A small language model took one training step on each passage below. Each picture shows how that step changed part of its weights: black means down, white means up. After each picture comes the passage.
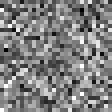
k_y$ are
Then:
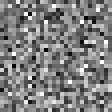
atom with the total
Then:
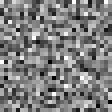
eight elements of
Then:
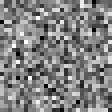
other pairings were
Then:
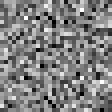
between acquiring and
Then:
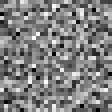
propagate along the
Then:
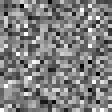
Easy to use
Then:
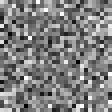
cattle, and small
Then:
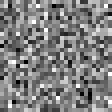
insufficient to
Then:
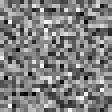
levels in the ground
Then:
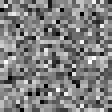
morphometry was
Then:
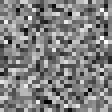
prior informed
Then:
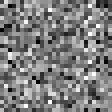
IEEE, New
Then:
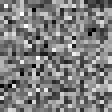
motor graph
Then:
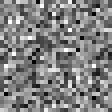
the Small Direct
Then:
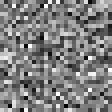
in figure 6.
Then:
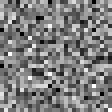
DQp star
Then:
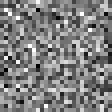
treatment with chief
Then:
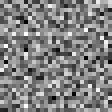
perform several experiments with the
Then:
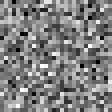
\right] \right
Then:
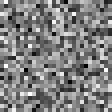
the best for word
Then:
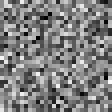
to assess whether a
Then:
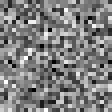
goal using a simple
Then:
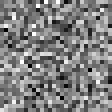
So that's kind
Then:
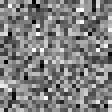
and Huang,
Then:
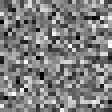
remain connected by
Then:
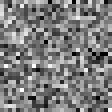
epochs then
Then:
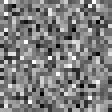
d) increase in
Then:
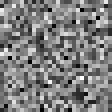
after which, a specific
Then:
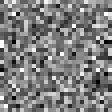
accurately predicting
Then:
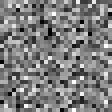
altered in the
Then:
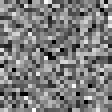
than the others(see
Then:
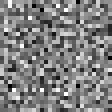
with the industry in
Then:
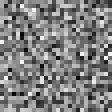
surfaces, which
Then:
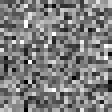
can involve field
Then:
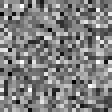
be emphasised
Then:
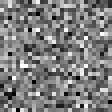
by the number of
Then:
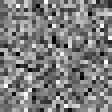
made inaccurate
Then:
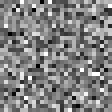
That of other
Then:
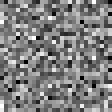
more appropriate to provide
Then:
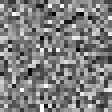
stations, which is
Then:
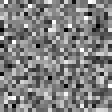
energy higher than few
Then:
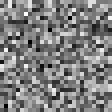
associated with pain,
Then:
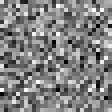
J. Gross,
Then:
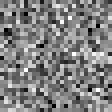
silk interval,
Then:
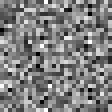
of reduction was calculated according
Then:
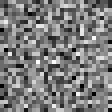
however, is still a
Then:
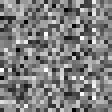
three different energy bands
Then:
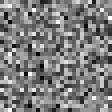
in the UK increased
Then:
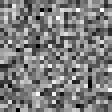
view of this, we
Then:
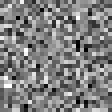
objective information through, for
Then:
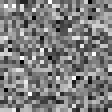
reasons, which
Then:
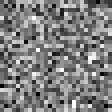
persons who are
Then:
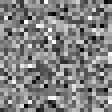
the gluon system
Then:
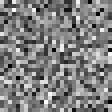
quantum variable is initially
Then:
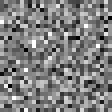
skills. It also
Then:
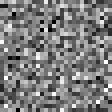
determine the capabilities of
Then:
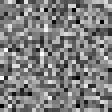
which will impact the galaxy
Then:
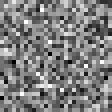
due to the knowledge and
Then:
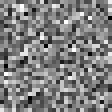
staff or led
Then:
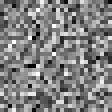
the women police
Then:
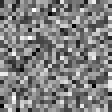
the expected returns of
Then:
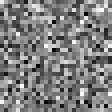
to exploit fully
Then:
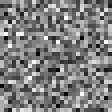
EW scale.
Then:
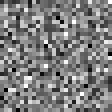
detuning to each
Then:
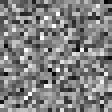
rate and inflation
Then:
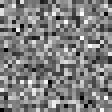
rot,i}$ are
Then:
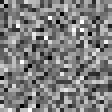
leakage rate
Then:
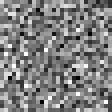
of signal events is
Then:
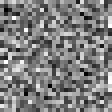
different options for further
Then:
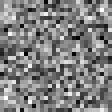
reaction mixture was
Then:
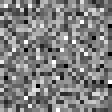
gamma-ray sources
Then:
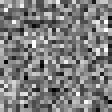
and also as a
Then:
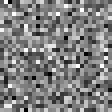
symmetry. It remains the
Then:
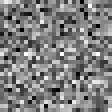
volume deals with the
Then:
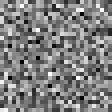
by replacing P
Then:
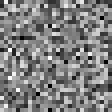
because it influences the
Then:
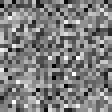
their abilities in natural
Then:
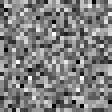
other secondary sources of
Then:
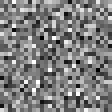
the training time. This
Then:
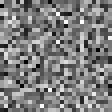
to screen for
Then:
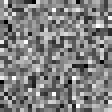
measurement of area under
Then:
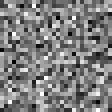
suicide after a
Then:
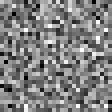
and scalar fluctuations during
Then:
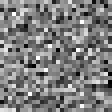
reagents was not
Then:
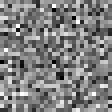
are the same order of
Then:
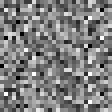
\nonumber \langle
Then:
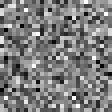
University of Split,
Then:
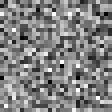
focus on the numerator
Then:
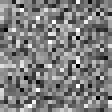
Future research should aim
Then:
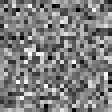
aim was to examine
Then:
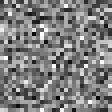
evaluating the results
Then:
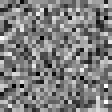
over three times, and
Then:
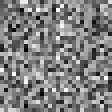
and asses its
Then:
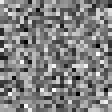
of composite
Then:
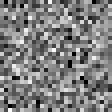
rising temperatures,
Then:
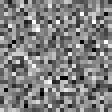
and disciplinary
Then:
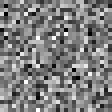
preferences of users
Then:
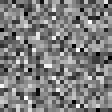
constant width independent of
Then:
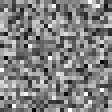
for the combined
